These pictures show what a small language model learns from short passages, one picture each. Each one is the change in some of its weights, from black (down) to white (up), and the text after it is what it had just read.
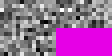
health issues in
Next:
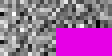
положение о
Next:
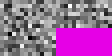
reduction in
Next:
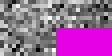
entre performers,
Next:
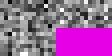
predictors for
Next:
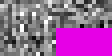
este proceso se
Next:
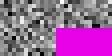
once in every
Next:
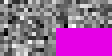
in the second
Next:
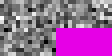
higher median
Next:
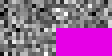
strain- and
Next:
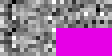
et al.
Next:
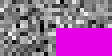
обучения в
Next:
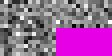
in the procedures
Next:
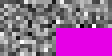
definição de
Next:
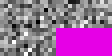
which a human being
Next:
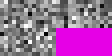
The additional
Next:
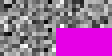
How to
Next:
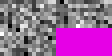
these mechanisms
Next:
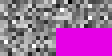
that this is
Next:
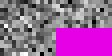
a curge
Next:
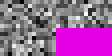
of the different
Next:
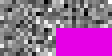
Study Project
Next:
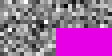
be determined by
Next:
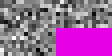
an empirical
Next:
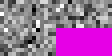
на тлі
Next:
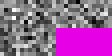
of the ester
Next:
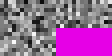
foods is
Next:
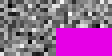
Truth is
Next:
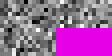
It totals to
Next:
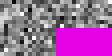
world is facing
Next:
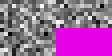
these processes, such
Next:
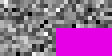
года №
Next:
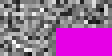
stable pose
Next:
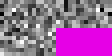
en dernier
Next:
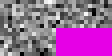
dynamic and complex
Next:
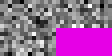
of the main
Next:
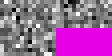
days per
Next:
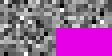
in a regular
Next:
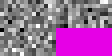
ish shakllarini
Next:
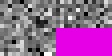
of participant
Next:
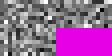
all atoms
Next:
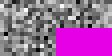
have a vital
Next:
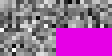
customer about the
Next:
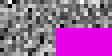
is an important factor
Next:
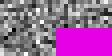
ham nazarda
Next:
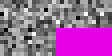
the operators of
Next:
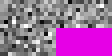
This variation may
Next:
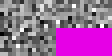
their graduates
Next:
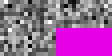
drying time
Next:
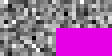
In general, these
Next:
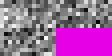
2 can be
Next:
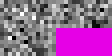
campus of
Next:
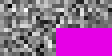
focusing on
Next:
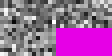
. There are
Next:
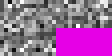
diferentes, por
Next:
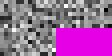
long distances in
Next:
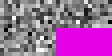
qilishi yosh
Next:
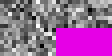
particularly for
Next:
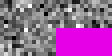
extraction method
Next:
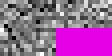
that remain,
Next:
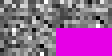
відповідальності за
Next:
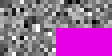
de información
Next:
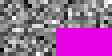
sonoros como
